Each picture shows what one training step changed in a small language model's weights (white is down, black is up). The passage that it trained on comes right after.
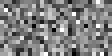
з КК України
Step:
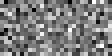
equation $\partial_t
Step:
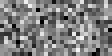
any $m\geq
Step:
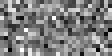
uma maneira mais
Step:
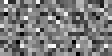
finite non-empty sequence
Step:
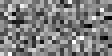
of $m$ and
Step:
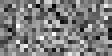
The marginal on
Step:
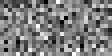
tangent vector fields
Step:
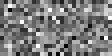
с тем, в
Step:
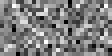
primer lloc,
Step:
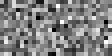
prevailing at
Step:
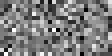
the teaching
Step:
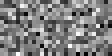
matrix equation give the equations
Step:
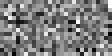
of the above power series
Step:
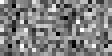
easily follow from
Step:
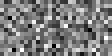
& \mbox{if
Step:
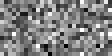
$2$ respectively,
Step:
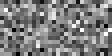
интерес для
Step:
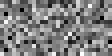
ao enfermeiro
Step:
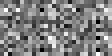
РПЦ в
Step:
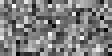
spelling change
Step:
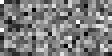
It is shown that this
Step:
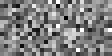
to prove the following
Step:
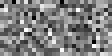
for each $x
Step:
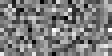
shown in this particular case
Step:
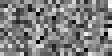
in the abstract
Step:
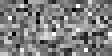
zones or
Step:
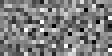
beyond its
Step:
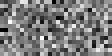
${\Bbb R}$. Hence
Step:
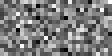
questions are
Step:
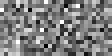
is influencing
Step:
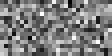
основано на
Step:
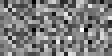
does not contain any
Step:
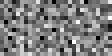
essa segunda
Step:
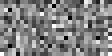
обмена и
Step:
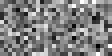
Systems With
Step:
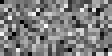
Rio Grande
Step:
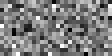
de documentos
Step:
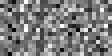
canonical coordinates for
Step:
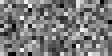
parameters could be
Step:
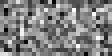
algebra are familiar
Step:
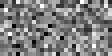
for $\phi \in
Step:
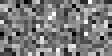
Quijote y
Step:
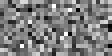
cubes in each
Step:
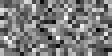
enough to the global
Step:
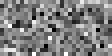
over $P$. It
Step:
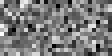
are represented as
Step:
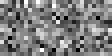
small perfectly
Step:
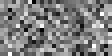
N, Pastor
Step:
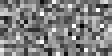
основанные на
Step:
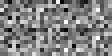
\subset \subset
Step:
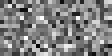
section five, numerical
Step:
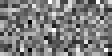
to our derivation of
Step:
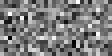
base solutions) if two
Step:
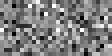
OF FINE
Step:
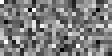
Arbitrary large values
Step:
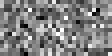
G. Postma
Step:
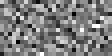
also verify that
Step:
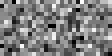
distributed over a
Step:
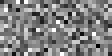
penetrating almost
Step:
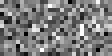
The hierarchical
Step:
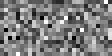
a finitely generated
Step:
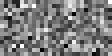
determine the
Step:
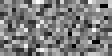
Sci. Paris
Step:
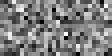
real life,
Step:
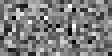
is understood as
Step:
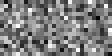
satisfying the relations \;$
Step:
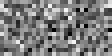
24 formations
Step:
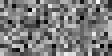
the antiques
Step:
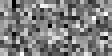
or "*How
